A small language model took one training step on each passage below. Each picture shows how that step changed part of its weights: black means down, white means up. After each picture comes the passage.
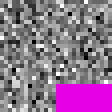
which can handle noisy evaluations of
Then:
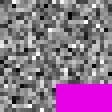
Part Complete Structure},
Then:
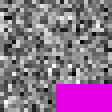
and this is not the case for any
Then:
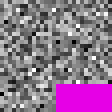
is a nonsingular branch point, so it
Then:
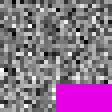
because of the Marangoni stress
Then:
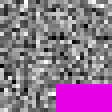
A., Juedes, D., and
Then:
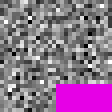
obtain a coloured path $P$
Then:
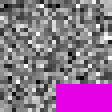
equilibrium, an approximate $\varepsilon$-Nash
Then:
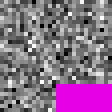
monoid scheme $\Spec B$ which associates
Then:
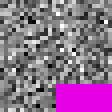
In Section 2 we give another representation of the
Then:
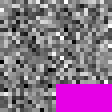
m)}(a,b)$ for some
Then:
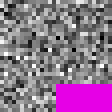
In addition, because of their possible interest,
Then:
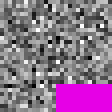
projection onto $H_n$ is an
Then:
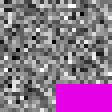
Q(\widetilde S,\widetilde G)$.
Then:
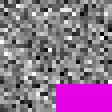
In the present paper, we have presented several
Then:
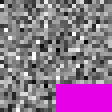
The embedding $\CDD_p \hookrightarrow
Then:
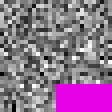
is symmetric in $x_1$ and
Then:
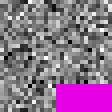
language. The sampling period is equal to
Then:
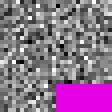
an appropriate friction matrix could be chosen
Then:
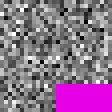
in PS, where the classifier
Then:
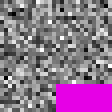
preserving orientation). Now we can finally write the
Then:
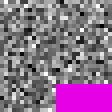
every $1\leq l\leq
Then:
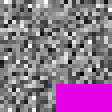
Next we exploit the fact that the multiplicative
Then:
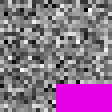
G(F)$ vérifiant
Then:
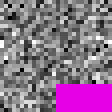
to Propositions \ref{only possibility}
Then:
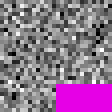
conditions $0\le s$,
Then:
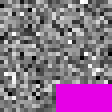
algebraic closure of $k(u)$ and
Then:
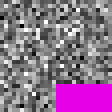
$a>1$, define the cones
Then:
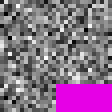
is assumed throughout the paper that $V$
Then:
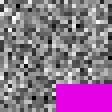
systematic method, that uses hypothesis test to
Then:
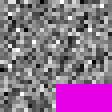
Let $v\in V$. If
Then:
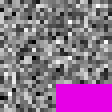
from (\ref{v}) and
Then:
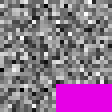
$X_p\subset C\setminus
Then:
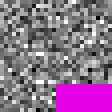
is the standard Euclidean norm on ${\bf
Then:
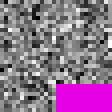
\section{Torus Curves
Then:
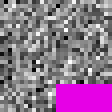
a presentation of the logarithmic limit set for the
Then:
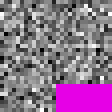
to isomorphisms: \begin{align*}
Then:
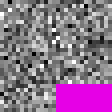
for the bilinear form and linear functional,
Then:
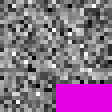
zero. A preserved section $u$ of
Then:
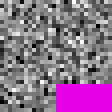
comparison of these methods by Monte Carlo simulation and
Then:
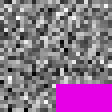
that $x_{i}\cg
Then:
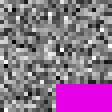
case. Denote by $a_\alpha$
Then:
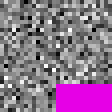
It is interesting to compare the above with the
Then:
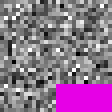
\rightarrow \mc{B}. $$ Let
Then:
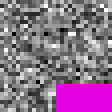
2$, contradiction. So all the
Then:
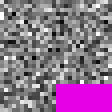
of length not equal to $l$, we
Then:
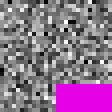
for constant mean curvature tori in
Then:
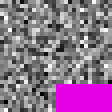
description of the $T'$ equivariant
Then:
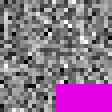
no sub-objects $F \subset
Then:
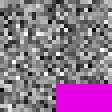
not harm the convergence of
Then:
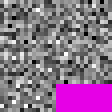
machine learning community. None
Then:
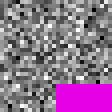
\varepsilon) \stackrel{def}{=}
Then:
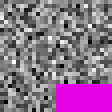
function, the supremum over the compact set
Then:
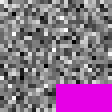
which is not in the common kernel of the
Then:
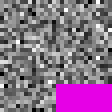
zero. The greatest common divisor this
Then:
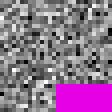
thereby contains $H$ as a topological
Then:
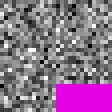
function defined by \begin{equation}
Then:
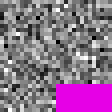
Glaisher, On the residues
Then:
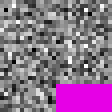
Salem numbers or Pisot
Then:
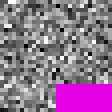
require more flexible errors estimates. For
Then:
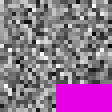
${\overline Y}$-bands and therefore
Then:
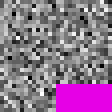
fields of characteristic~$2$, J.
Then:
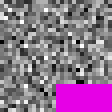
correlation tensor of the vector field this definition
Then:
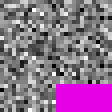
distribution of the random features in generative and
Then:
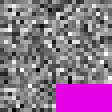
aspects and all further details can be
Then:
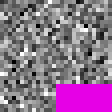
weak limit of the Cesar\`o
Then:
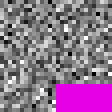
component as the first, and is given by
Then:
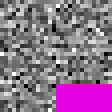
the existence of a boundary fixing diffeomorphism
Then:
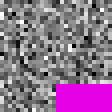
of $\cA$ is separable if and only
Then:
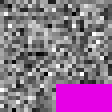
consider the cat map $A$ on
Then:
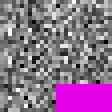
a connected $G^{\varphi}$ and
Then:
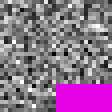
on Cox processes. We believe that
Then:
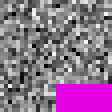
functions; a typical example is the proof for
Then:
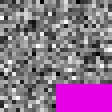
Riemannian volume measure on hyperbolic space, written in
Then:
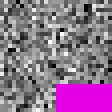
then differentiate \eqref{ODE}
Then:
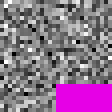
quad. & Volume quad. & Stokes
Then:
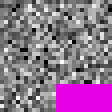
valued functor \begin{eqnarray*}
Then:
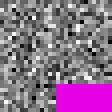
is an extrinsic relation, together with
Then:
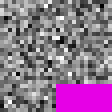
\log}$. Hence we can state that each
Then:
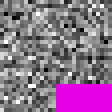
provide a direct proof that applies to more general
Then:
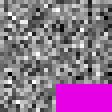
\ref{Wg}.} We are going
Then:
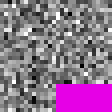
of $\G_F$, and they conjecture
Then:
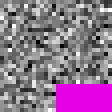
field theories of interest in algebraic geometry.
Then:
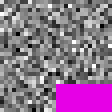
that the restriction map $r:\widehat
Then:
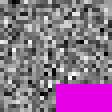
the following) equations related to control problems that
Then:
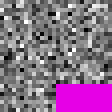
may expect the solution $w\in
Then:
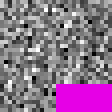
without vertices of both in- and
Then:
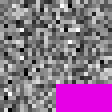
half-edges are symmetric for
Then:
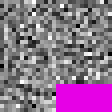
windows. $$A_k =
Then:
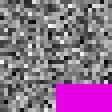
is called a strong $M$-tensor.
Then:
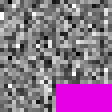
to show the claim for the case where
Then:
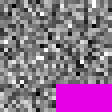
isomorphic to $\bbZ I$. Then
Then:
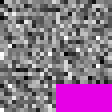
from the using of two-sided fractional order
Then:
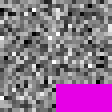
6$, the graph $G_n$
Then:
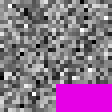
does $q_1$. Therefore,
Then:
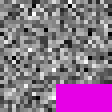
Bertrand curves. The notion of
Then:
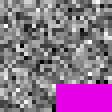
Dirac equation (\ref{SDEd})
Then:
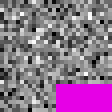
errors coming from derivatives of coefficients do not
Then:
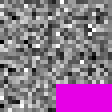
The set $T_n$ is an
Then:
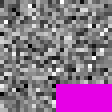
1. \begin{definition} The action
